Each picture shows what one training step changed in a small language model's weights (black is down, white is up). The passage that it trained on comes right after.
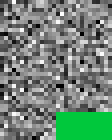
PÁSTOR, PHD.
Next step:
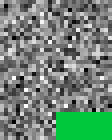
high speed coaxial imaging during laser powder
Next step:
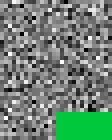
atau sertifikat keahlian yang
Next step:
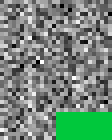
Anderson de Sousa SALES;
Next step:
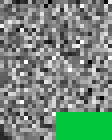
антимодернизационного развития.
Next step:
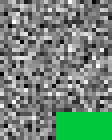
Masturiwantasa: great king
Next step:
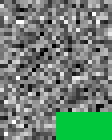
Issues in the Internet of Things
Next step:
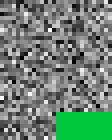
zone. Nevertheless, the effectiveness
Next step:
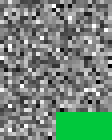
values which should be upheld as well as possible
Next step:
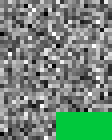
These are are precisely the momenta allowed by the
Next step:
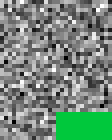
- Ristiyanto, T.R Hadi
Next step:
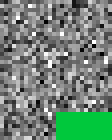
the interaction energies of the stacking faults from
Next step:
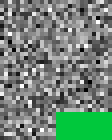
around 148,500 orangutans died
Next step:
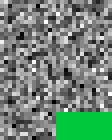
Gazal** Department of Management Technology,
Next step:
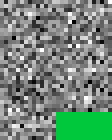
la historia republicana cubana
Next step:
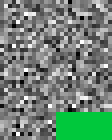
ve mühendis sadece üretime
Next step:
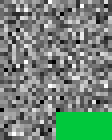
Так, тенденция к
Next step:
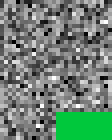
frequency. To comprehend the origin of this
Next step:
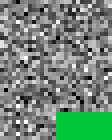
como forma autônoma ou original.
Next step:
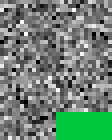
influences or not such a fluctuation.
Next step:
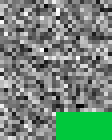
limite do lote. Os elementos de
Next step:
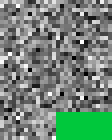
Toshkent davlat iqtisodiyot universiteti
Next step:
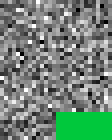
gap at the (anti)crossing point,
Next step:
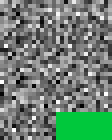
to the complex dynamics of the market's behavior. To
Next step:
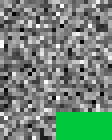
that the outflow should be controlled by a
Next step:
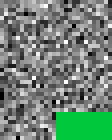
soil physicochemical properties. These observations
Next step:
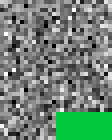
shock through terrorism on any society, it
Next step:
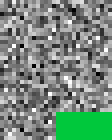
turdagi (yuz, barmoq izi,
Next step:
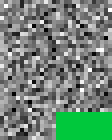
pion/muon misidentification rate.
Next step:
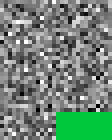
Sciences of Ukraine). It has recently been noted that these
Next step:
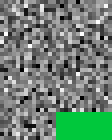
is realized by introducing the shear strain
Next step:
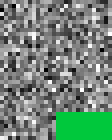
Proportional Resonant PTC
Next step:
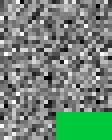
the interferometer (for unbalanced
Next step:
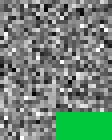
are familiar with; 2. the questions should not
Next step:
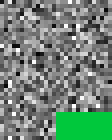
demanda de energia elétrica
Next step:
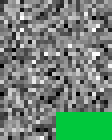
однією з найбільш
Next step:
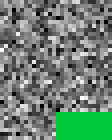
a responsabilidade em garantir a
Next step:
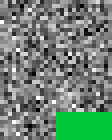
mechanism for this system is also written within the
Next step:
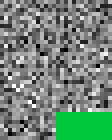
communication by M. Kibler at the ``X
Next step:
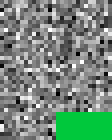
academic achievement. Variables B SE Beta
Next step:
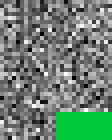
(so-called funnel wall).
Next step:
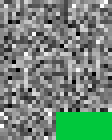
the proper charge density $\sigma$ remain finite at the
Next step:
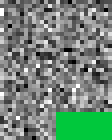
researchers are also focused on MOFs,
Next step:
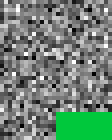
the regression. So, it is better to
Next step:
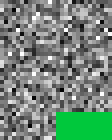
types of features each metric is sensitive to. Since both
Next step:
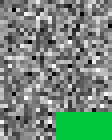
analyzed above, we get qualitative and quantitative
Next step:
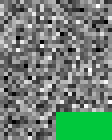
temperature; one interpretation of observations is that the frequency of
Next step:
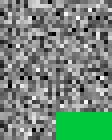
and Computing, University of Zagreb,
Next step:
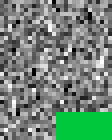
It is the quickest and most readily available
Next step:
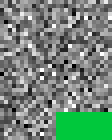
the swap or flip distance as then the map
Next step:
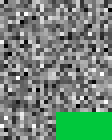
weekend outings for getting a sort
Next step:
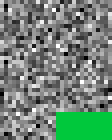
false negative rate by 18.9%
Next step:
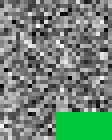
LUBOEI procedure (which is the
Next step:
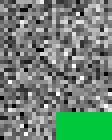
Conflict of Interest The authors declare no
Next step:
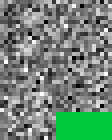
study. Data input After the criteria has been selected,
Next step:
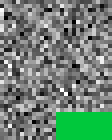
method, on the other hand, still lacks a
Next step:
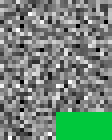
\in \srd^n$ and
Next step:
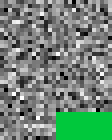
and so must be discarded. When we apply
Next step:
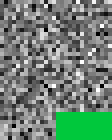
при работе над значениями
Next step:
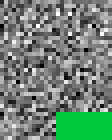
in the dependencies $\gamma(\lambda)$ (see
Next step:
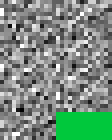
вариативностью образовательных
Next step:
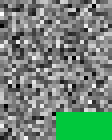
depression, anxiety and stress related
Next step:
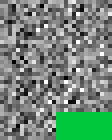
Гулькевича та його
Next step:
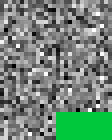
we define the correlation energy $E_{corr}$
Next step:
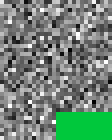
it is in response to scandals and
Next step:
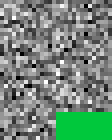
mundo pinta a psique esquisita
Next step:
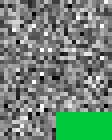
та загальному компонентів
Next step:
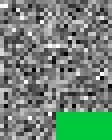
of a neutron-star crust.
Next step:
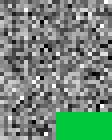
тадбиркорлик ҳар
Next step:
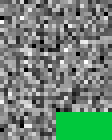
detected in real time. Additionally, by leveraging
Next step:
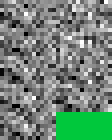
діяльність охопила
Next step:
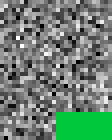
crisis, poetry serves as a medium for
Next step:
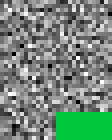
не только не задана, но
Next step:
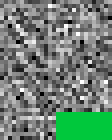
aos demais processos sob seus
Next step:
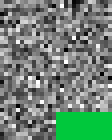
remiss not to point out that the Turing mechanism
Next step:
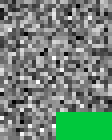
comparison of methods revealed that no single approach was sufficient for
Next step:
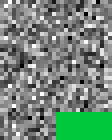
rate in ice cream samples varied between
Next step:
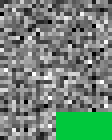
de las luminarias. Además,
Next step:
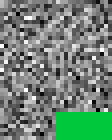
should be atleast ten responses per item.
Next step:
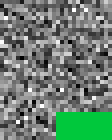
critical since the beam energy is the final observable.
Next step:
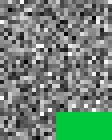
performed on the train set). Results for
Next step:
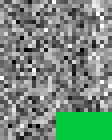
talaba- yoshlardan ulardan
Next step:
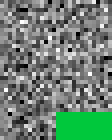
form of banking allows the users to operate
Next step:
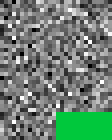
level. Therefore the signal-to-noise ratio
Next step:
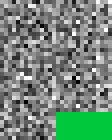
and $\left\vert 20\right\rangle
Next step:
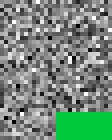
VII 1 3 Locke, H.
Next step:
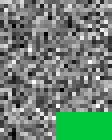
strain for boron fiber-reinforced
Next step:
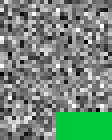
Skype, Google Hangouts для
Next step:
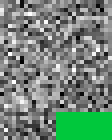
described by the marginal Fermi liquid
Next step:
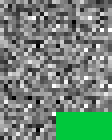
346305). JS is supported by a
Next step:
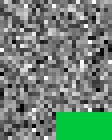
certain excipients. With the growing demand
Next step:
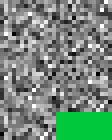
в кількості та якості
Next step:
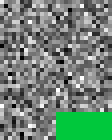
all form factors drop as powers of the
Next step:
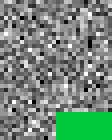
que o papel da escola é
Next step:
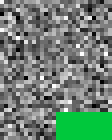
articulatory muscles but also to
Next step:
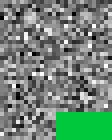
simultan terhadap *return on
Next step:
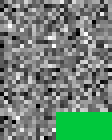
Sense Of The Languages And
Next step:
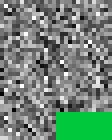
le texte littéraire suscite à
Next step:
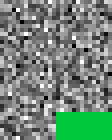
асосида 3.4 ва
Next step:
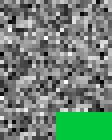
Methodology for Energy Optimization in
